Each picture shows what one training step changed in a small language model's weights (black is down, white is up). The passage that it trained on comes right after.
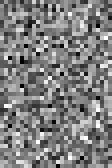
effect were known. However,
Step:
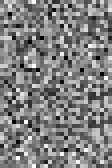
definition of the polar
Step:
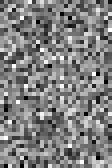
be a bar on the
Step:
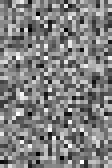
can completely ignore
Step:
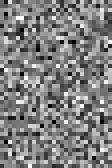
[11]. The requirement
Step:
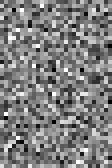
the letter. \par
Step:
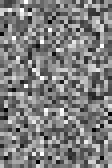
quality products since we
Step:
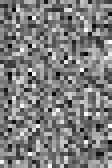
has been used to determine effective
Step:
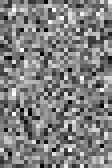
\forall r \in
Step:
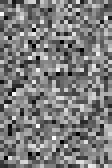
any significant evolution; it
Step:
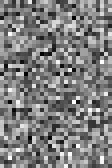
small flat facets of
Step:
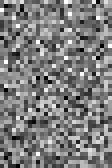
deck. Sub. from
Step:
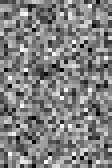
first published in the
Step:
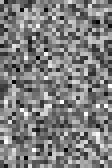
allowed the passage of
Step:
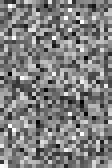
heat current associated with the
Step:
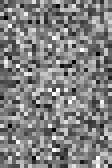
target element) in one
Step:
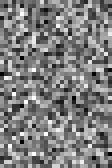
them are directly related to
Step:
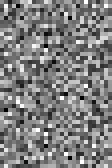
the planetary surface for a
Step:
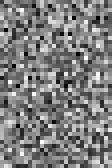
the tablet maps
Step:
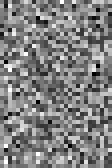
a complete elliptic
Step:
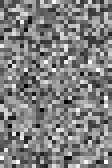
that took place in an
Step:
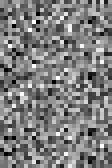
a micro-grid and
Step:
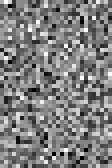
in the Improvement
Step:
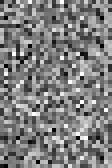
well known conceptual
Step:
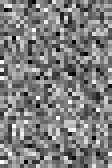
not considered to be higher than
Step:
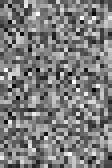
engaged with various
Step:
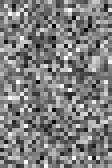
public high school
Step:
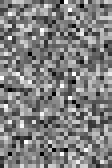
the world alone
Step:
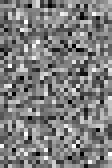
conveying product information
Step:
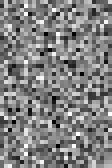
spin cellular automata
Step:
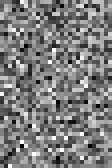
activity. Regarding
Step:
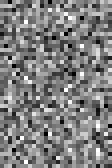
will impact beyond the
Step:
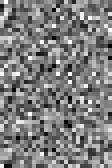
non-smokers with
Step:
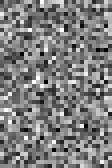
that there exists the special
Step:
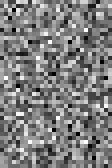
put forth a simple
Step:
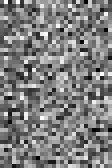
concerns as relational
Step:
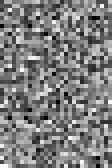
connections and the
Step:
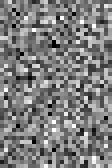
distributed. Let
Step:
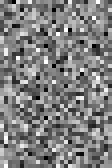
Treatment Wheat
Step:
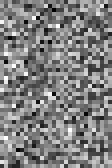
è recentemente
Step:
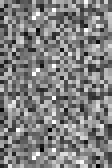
suggestions, which have
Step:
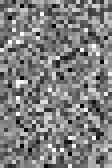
pair of coupled equations
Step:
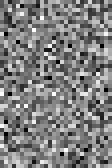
of the proposed technique is
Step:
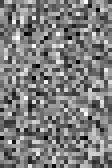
used to manage and share
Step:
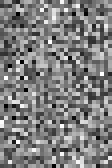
and density and the speed
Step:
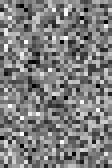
in the architecture
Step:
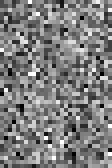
bias, has played
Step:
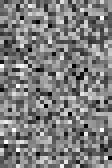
and form spiral structure.
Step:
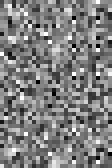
schools of different
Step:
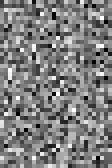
gain in pinning energy
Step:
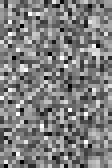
finite bodies can be
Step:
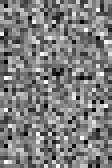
dynamics simulations is compared with
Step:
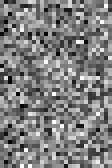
Rotation of the trap
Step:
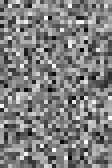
discrepancy would
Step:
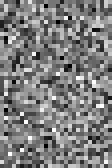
4). The intonation of
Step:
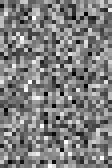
scattering centers can
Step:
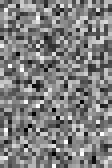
the Standard Model
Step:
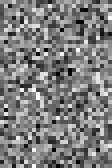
measurement projector.) The
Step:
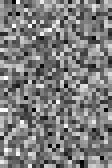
help users produce
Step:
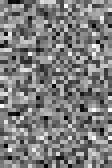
us suppose that we are
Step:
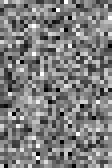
of the superiority and
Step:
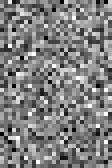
community, which has further
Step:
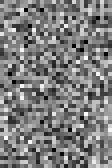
the interactive use in
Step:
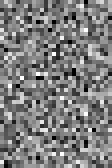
cohesive and coherent
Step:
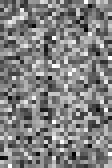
have targeted these three
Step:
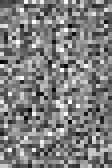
the spectral functions $\rho$
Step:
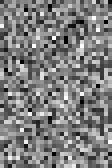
or a non-zero density
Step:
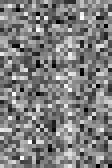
as a gold-standard
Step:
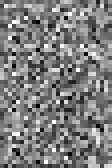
achieved more optimal
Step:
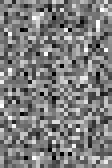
charge mode MVM
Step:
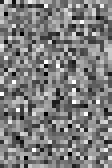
background pixels,
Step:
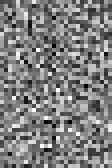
system. The experimental mode
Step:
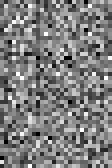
associated with refusal to
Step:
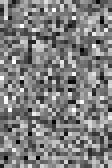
approach for censored
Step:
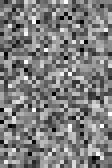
experienced at this
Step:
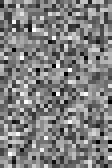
to human error. To
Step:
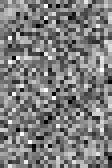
various platforms,
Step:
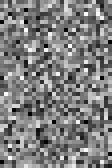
be announced that they
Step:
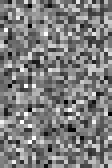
in a query size of
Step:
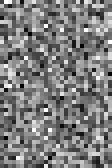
measurement points which has different
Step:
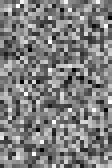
and analytic expressions for
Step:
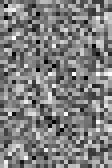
% cuprate
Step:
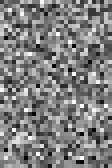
the challenges and
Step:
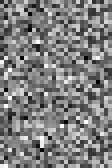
in the range δ
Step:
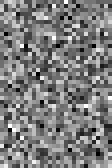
be positively associated with the
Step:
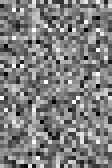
Structural Equation
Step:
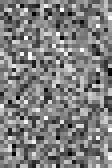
flow of materials, selected
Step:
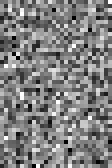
labs are available on
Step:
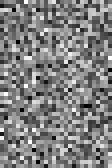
is a transition from a state
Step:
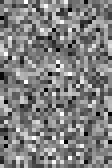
DRS_i represent the
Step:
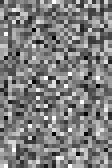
that Sartre proposes is
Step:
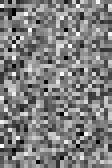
S. Liu,
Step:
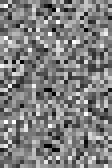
climate smart
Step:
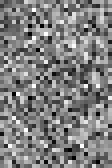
not directly comparable to our
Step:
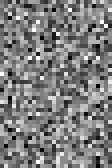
analysis leans more towards
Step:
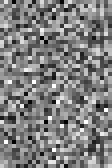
the features that characterize the
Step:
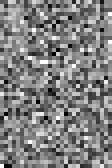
non-productive way
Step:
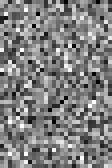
synchronized to
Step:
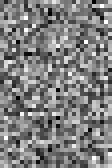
This study aimed to
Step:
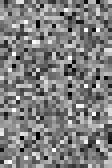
before, the above given
